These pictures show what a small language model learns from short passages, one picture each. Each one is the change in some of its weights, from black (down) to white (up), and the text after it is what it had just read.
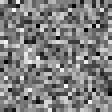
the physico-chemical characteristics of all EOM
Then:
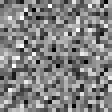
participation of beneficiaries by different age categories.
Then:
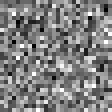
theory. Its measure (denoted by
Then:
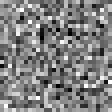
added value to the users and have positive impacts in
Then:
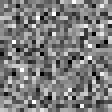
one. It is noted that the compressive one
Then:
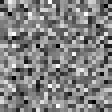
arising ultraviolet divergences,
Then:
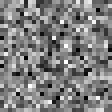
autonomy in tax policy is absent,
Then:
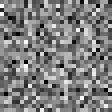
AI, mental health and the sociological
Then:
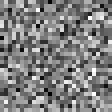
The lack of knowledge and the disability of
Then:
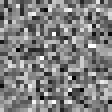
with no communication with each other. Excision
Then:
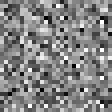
MP2 calculations were carried out using
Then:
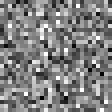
Angeles, CA, USA,
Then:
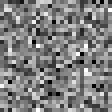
in translation pedagogy driven by the
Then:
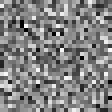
sociocultural norms in studying the target
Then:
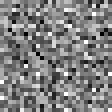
to self-manage and ability to improve and
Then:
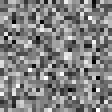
and discussed the applications of PG in agriculture via
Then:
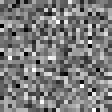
LinkedIn, that some simple metrics help
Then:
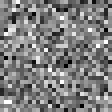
of the first event are not sensitive to multiple
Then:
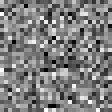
cured with MNA were determined higher than
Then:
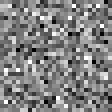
what operators can be observed. Beyond the
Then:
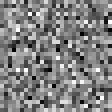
of fumes, the flask was
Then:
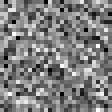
and former EKO Cobra members reveal
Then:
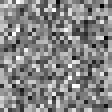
means of obtaining blessings. Almost
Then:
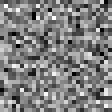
at a scale factor which complies with the current
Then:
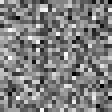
induced by laser ablation in liquid in which the
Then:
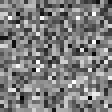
other thinking, but, above all, they
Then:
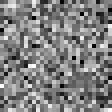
Intelligence, Kunming University of Science and
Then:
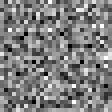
(a) Spectral responsivity of the
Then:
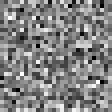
whether the delta rebound phenomenon is specific to
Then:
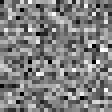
vectors together to get the overall representation vector, which
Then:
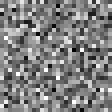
depends on the latitude. Similar patterns
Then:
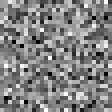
used as AChE inhibitors. In
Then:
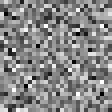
puruṣa = 5 aratni
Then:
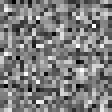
myringoplasty patch material
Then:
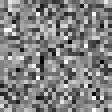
developed and being test benched using
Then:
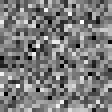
an SGR. Later observations of the same
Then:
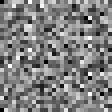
are added iteratively between atoms that are bound to
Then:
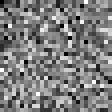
The constraints imposed using \Mw\ are
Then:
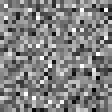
128-dim attention heads.}, while
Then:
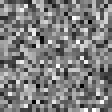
interpretation of the Jacobi polynomials by
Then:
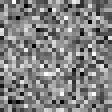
day made by agent $i$. For
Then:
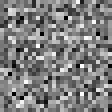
reported. The empirical power results are presented in
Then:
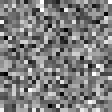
Nuts and seeds CHD reduction
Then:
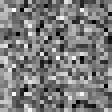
current density over the current regions in defined positions.
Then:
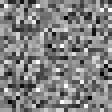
for the archipelago
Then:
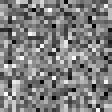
Fig. 18 Home page of the
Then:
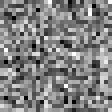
since the actual observing software does not have to
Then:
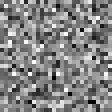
we see a mixed system that combines private
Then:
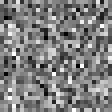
$^3$College of Physics and
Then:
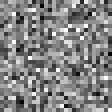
are used. The approach generates solutions with diversity and
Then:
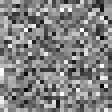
to adopt perennialism more than those
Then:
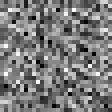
and objective Better quality, improved evidence-based
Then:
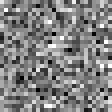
environmentally-derived sequences, such as for
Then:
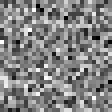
based education and dynamic actions to ensure improvement in all
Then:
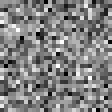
anomaly and the Hansen coefficients, the
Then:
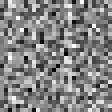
research management and fundraising initiatives at
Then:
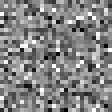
cited in Osaigbovo
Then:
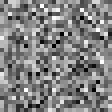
70+ years. And for the purpose of analysis
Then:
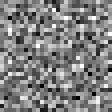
for a flexible tuning range while maintaining
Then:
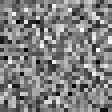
application in sport science. These advantages include:
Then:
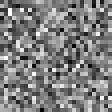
the $\eta_c(2S)$ mass
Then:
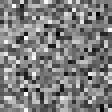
trigger output, that rejects particles outside the
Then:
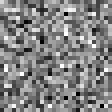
task-specific features and further improving generalization and
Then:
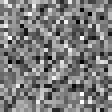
hand, another data set on the response of the
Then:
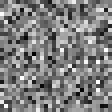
denoted by vertical cuts in the Feynman
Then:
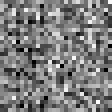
protocol. Table 1. The comparison of various features
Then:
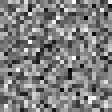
N$) columns of the singular matrix of the
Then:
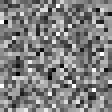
the combination of soil improver and N,
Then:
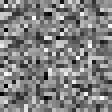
we present three case studies of spatial digital
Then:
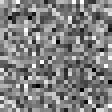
of fluoride: The Fig. 6 shows
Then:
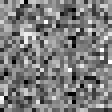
analysis tools for integrated 3D mobile networks.
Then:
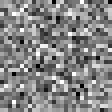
satisfação de publicar
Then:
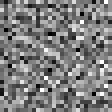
(which were not previously known) [12].
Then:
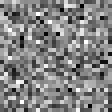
coupled to a reservoir consisting of harmonic
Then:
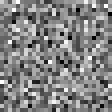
of once happening the problem accident there will
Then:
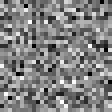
were washed three times with PBS and observed
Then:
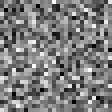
3D harmonic expansion, which uses an
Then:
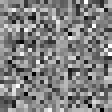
with a market share of approximately 7%, followed by
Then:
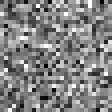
"Respiratory System". The contents of this
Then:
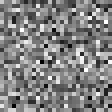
and rhizome, paying special attention
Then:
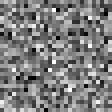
from the different medical centers. Additionally, there
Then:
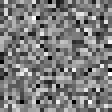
sign, because there the $\varepsilon$-tensor
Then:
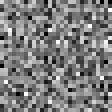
in what follows that nonlinear effects arise at even smaller
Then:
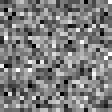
they share the same ZDW (or
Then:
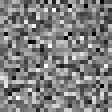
in various countries to enhance clinical outcomes and the
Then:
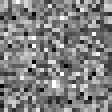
are great which makes all of this harder did
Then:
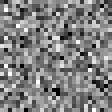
ultimately needs to go beyond mean field
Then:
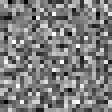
cancers.^[7] Analysis of
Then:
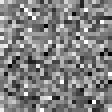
composites with various reinforcement
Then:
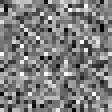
into university curricula (quant)
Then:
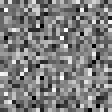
100 g/kg. The chemically characterized
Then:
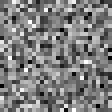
of excitons in single QW is short,
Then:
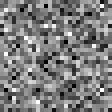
being replaced with a special \textless
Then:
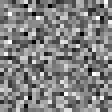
faculty member and an associate
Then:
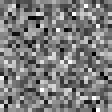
that the electron-phonon scattering
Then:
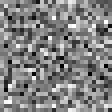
not with either of the LW cameras
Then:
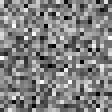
11.94 for female speakers and from
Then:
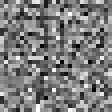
line) components of the functions $\Ob_I
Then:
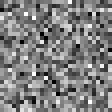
from the two presented methods, two aspects are considered
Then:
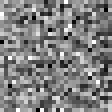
than previously considered approaches. At the level of
